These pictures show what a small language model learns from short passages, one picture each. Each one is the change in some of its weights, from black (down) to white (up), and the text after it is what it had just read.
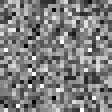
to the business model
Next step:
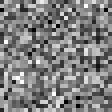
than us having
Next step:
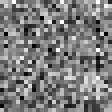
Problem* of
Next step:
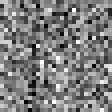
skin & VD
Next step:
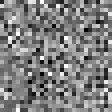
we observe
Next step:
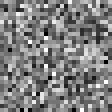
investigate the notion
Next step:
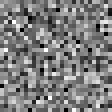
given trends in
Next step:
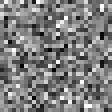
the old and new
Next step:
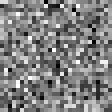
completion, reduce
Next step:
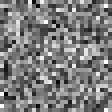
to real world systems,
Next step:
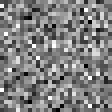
times with
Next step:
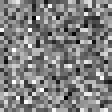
performance. Research
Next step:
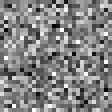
establishing itself
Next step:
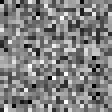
costs, which
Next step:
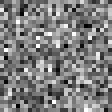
edges were not
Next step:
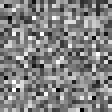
regarding the learning
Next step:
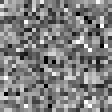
mention the species
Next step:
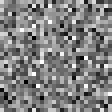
competent generation
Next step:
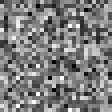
partners work
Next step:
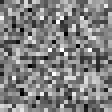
rate. Therefore the
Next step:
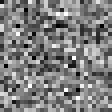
of NGSs
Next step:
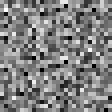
calibration models
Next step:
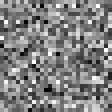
a homeland
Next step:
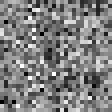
interface – part
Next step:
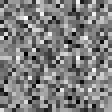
and precise
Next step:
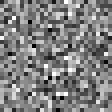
found to be lower in
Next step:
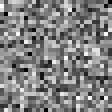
translation for these
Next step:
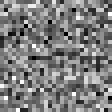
confirm that it
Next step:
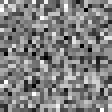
that drastically and
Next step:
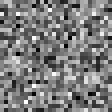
in most national and
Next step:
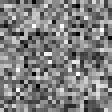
OF WATER
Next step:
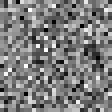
results. The data presented
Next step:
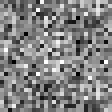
following variables were obtained
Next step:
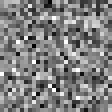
a role in the
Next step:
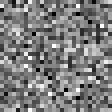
of public schools related
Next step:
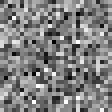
out to in as
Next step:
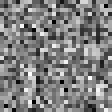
mechanical properties.
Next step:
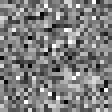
found unique positive
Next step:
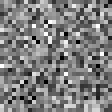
sectors, as
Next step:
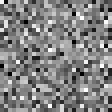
(Bickel et
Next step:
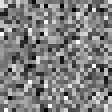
video leads
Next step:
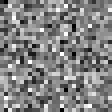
there is synergy
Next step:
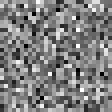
on the GA process
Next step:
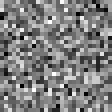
overall mental
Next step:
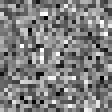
subsequent decline
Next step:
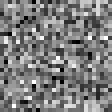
within industry.
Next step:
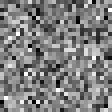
they cannot access some
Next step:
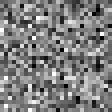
effect among study's groups
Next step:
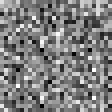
- the number of
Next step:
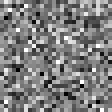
As the number of
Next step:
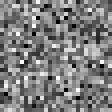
of emission into the
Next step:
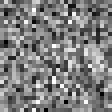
organizational factors as
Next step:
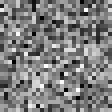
of intermediate
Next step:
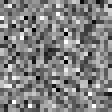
prestige and
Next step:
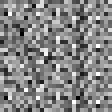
be connected on top
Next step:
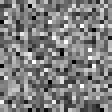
by Schuster
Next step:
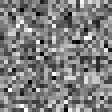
background of
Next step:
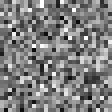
analyzing past
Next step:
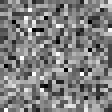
that divorce
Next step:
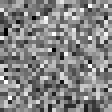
data. Bias
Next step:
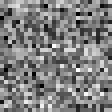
system for environmental
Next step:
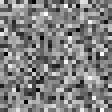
the infection process will
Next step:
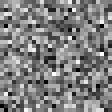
in the PM and
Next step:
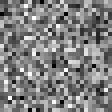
licensed under
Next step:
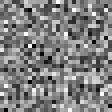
a job even if
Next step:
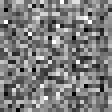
A pretest was
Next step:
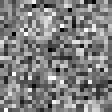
both at State and
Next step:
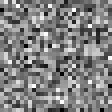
set (NS)
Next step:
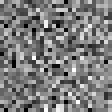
have multiple biological
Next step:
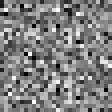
show that the suggested
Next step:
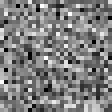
a complex colonial
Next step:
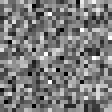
The Criminal
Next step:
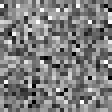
that non-used
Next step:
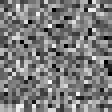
plan to build
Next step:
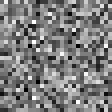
and KBr
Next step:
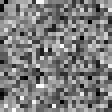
are becoming
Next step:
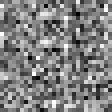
excited according
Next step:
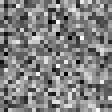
4. Conclusion
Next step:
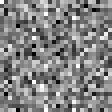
agency hospital
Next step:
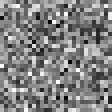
the latter,
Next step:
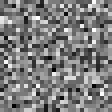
more visible with less
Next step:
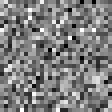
can see, reaction
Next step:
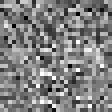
system based on a
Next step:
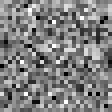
world, our social
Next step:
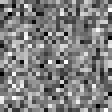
This will help in the
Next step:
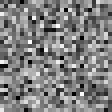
are very few
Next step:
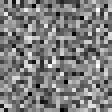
Case Reports
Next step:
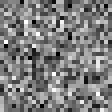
mainly because the
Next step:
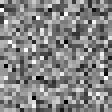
LR, dos
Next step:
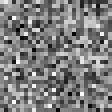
6 and Fig.
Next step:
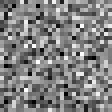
To Study the
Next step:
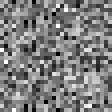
raw materials including
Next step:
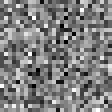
guilt that
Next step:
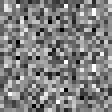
u]$ and the
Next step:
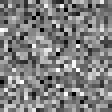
soils have significantly
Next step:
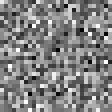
asset management project
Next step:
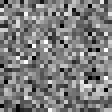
Profiles from
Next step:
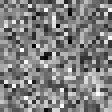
also found that severity
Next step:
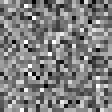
which can be used to
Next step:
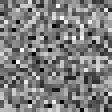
Bak caused
